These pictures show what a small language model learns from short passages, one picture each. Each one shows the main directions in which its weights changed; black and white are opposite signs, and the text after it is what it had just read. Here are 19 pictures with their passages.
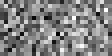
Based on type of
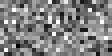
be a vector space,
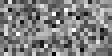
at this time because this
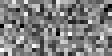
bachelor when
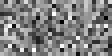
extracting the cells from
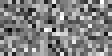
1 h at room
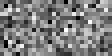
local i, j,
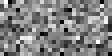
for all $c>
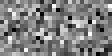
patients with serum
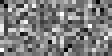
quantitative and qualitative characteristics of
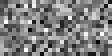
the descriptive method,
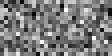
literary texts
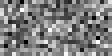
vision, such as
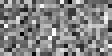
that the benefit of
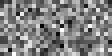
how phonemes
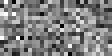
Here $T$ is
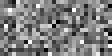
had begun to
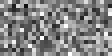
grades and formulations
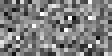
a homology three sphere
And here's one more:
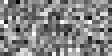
true research findings would be
